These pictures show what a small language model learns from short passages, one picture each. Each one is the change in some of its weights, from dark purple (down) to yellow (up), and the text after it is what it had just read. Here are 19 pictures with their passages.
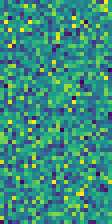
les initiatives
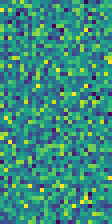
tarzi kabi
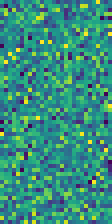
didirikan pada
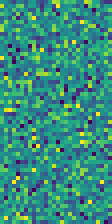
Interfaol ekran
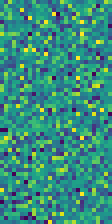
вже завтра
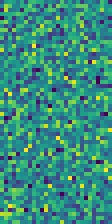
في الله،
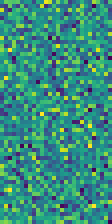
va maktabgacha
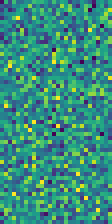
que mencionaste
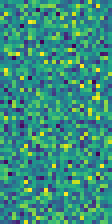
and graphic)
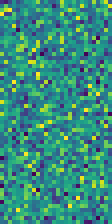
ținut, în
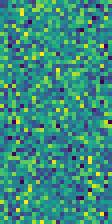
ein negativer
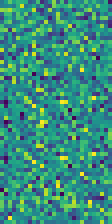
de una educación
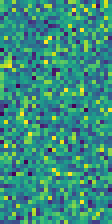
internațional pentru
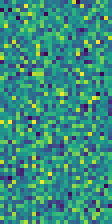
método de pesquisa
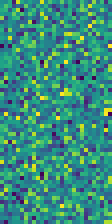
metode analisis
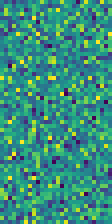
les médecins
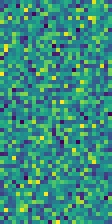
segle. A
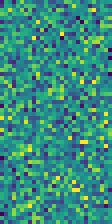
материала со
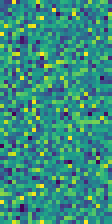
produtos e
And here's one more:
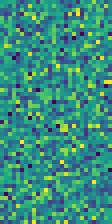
profissionais de
